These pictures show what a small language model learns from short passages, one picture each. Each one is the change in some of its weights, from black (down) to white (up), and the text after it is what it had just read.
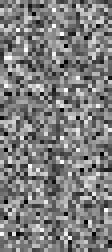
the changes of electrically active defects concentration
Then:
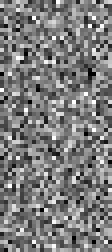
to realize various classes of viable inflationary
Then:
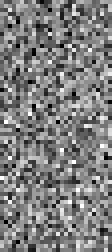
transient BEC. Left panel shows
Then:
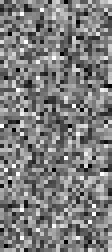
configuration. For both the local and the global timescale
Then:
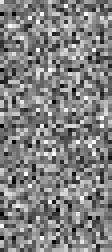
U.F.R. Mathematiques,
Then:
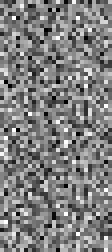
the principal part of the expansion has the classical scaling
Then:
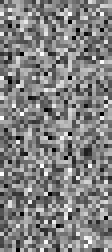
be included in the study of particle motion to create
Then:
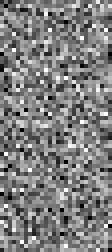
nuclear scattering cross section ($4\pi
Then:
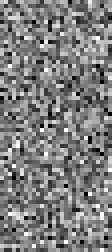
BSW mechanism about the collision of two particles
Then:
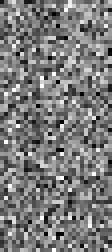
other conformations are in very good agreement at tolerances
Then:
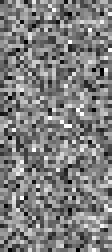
bipolar PNe, which indicates that mechanism that
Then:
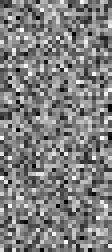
spectrum, and penalized by the larger resonance masses
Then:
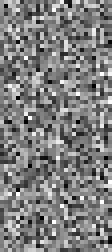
tutadi. Ishchi kuchi
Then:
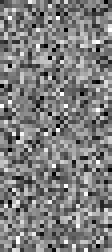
via Eq.(25): the piecewise linear
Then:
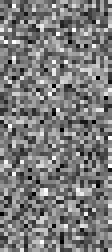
\endaffil \abstract Extrapolating from
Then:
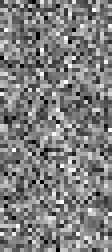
način modelovanja elemenata
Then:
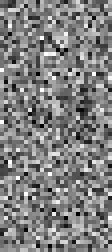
barrier between the dots (thus change in
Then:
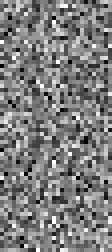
searched on millisecond timescales for every
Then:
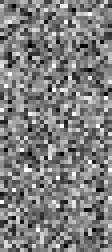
$$ \forall k\geq 1 \qquad
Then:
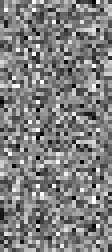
va aholi yomg‘ir
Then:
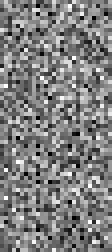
SAS(\bold T)$ is called a critical
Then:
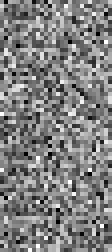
amalga oshiriladi. Sanoat
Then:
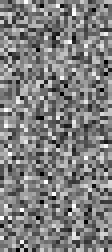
includes non-Lebesgue measurable functions,
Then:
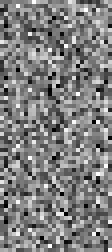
мумкин. Бунинг учун
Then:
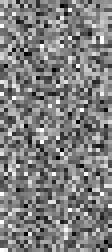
“дружній вогонь”
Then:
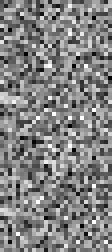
of $E_2$ generated by the
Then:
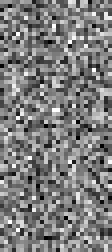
on the RHS must vanish. Thus one
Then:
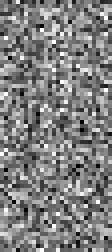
a large number of examples and exercises that
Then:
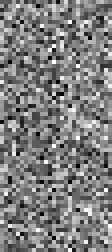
In cases where the uncertainties are reported separately,
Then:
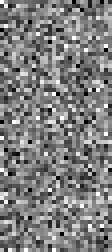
as same as in Eq.8. The relation in
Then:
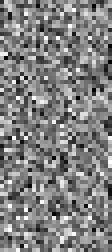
pair propagator $\vev{\Delta(\vec
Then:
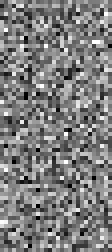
auf Grundlage der DIN 18300
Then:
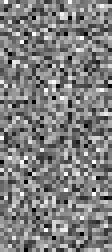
with such an $S$, if it has
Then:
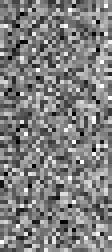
melakukan analisis Break
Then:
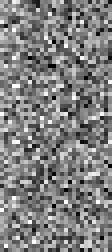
application worthiness of new structural materials such
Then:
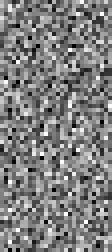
of R\'enyi. Although the generating functions
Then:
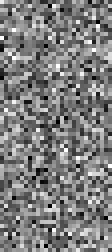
578 bosh soni bo‘lib,
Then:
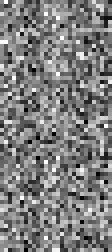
Recently, to avoid using the pre-defined
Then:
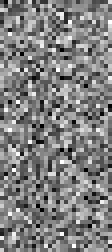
that the reason for traffic congestion is
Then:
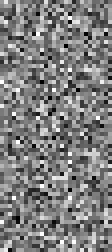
those images and the magnification of each ray due
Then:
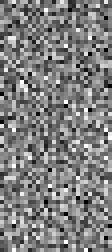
points chosen for the approximation of the integral in
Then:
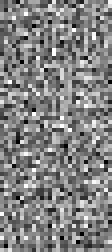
signal \pdf\ can be underestimated
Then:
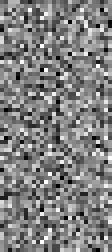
климат, транспортный
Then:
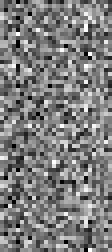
the crystal from the linewidth of this mode
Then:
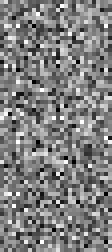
de Finetti partition in the sense of
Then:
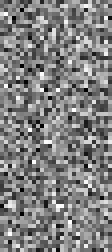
and the sediment transport is written in
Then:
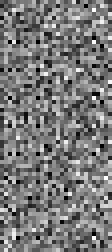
FAIR (HICfor FAIR),
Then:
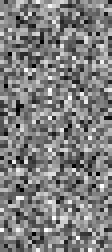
life related to speech after cancer.
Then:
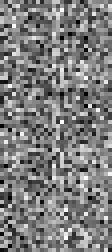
= \alpha A_2 - \alpha
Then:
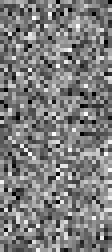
do ministro das Obras Públicas
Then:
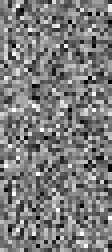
coaligned with the orbital angular momentum $\bf{\hat
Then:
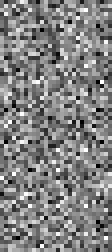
على المشاركة
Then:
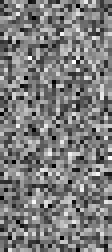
Michell solution. Under a plane stress
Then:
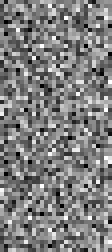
редакцией д.э.н.
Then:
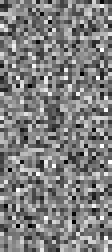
by coupling LBM for the diffusive fluid
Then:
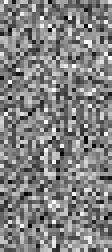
by the right regular representation of $R \rtimes
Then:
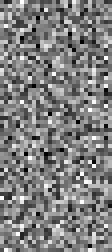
$C$ constant and thus violate property
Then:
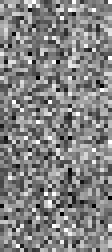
is explained in (0.5).
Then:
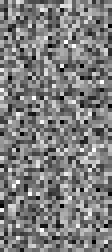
online constraint removal framework for accelerating
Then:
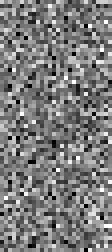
leading to the best convergence of both NLO
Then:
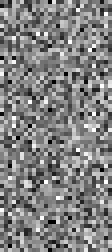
by the underlying gravitational potential of the dark matter
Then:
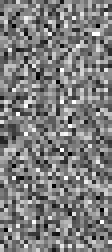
de su innecesariedad ha
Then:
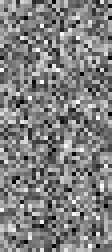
bakalavriat talabalari,
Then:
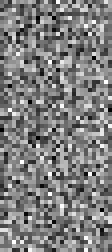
Biotechnology 4. Mathematical analysis
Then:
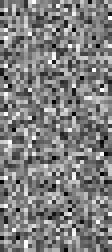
é Higiene á D. José
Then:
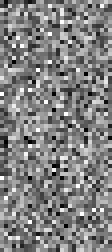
formula in the preceding section ``tricks''
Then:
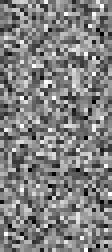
the opposite sign (OS) and like sign
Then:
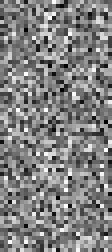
in part by NSERC, Canada,
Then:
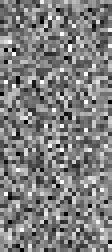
a movement away from emphasis on basic
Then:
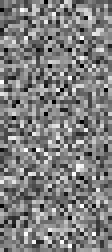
pemahaman akan peran atau
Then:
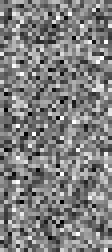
Познание эстетической
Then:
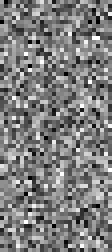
when the second author was visiting ETH
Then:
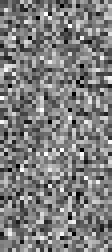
of a dipole, which is defined in terms of
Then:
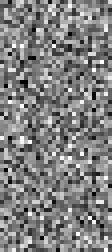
and $V_S$ and solving the
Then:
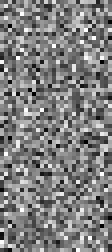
that \(U\mapsto A(U)\)
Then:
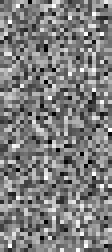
condition related to $t>1$, any matrix that
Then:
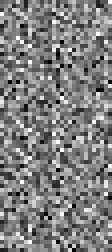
физик хоссаларга эга
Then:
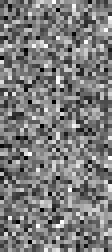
no evento anterior. Para
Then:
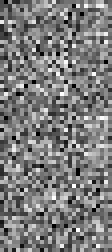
no roteiro do plano de parto,
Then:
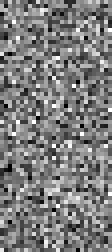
a rather indirect way from some previous results for
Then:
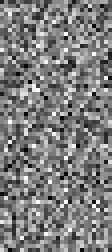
bend appears around $r\sim 10$
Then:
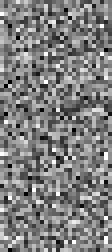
uma acessibilidade mais equitativa aos
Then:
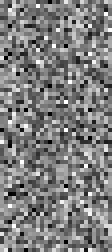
The multiple versus single photon probability of the different states
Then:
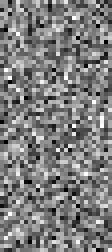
results within the quoted errors. We now investigate what
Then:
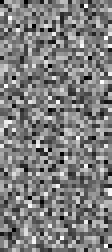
following remark, which highlights a fundamental difference between
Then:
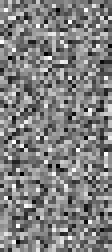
the process to be extremely sensitive to these
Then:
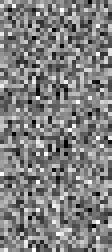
işbirliği tercihleri
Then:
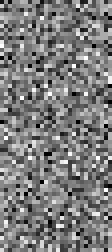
eigenvalue distribution of $H$ is given by the
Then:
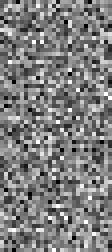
spaces J. Funct. Anal. 99
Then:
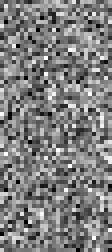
transition region. The reason for this is that although the
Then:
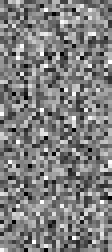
integration rather than geometric approximations. For example, it
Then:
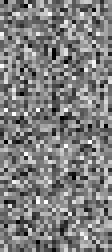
competenza richiamano una visione
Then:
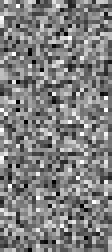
measurements. Unfortunately, it also has a
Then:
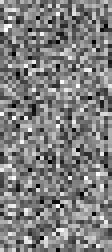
Left:}} Real part of the
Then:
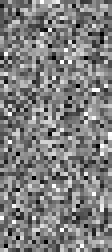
a right $H$-comodule. Then,
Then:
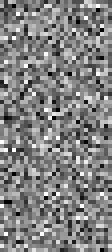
o imóvel devidos pelo
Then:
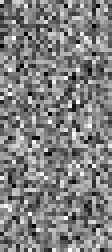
$i$ in the subset $\hat{\cA}$,
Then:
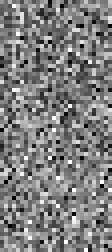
..., N$) are available, we use the following
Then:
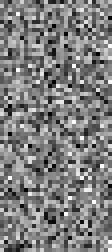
including disorder effects and numerical analysis of microscopic lattice models
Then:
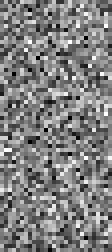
$\bm{b}$ is a given vector, $\{
